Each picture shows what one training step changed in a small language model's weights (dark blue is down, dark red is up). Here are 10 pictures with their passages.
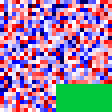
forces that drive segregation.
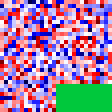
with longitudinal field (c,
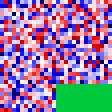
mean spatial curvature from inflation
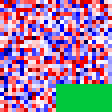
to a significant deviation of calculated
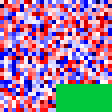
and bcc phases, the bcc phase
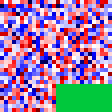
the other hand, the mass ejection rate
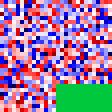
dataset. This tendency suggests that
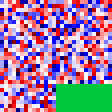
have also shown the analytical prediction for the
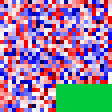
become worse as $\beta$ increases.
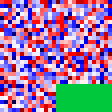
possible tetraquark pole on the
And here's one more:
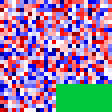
gas velocities in this part of the
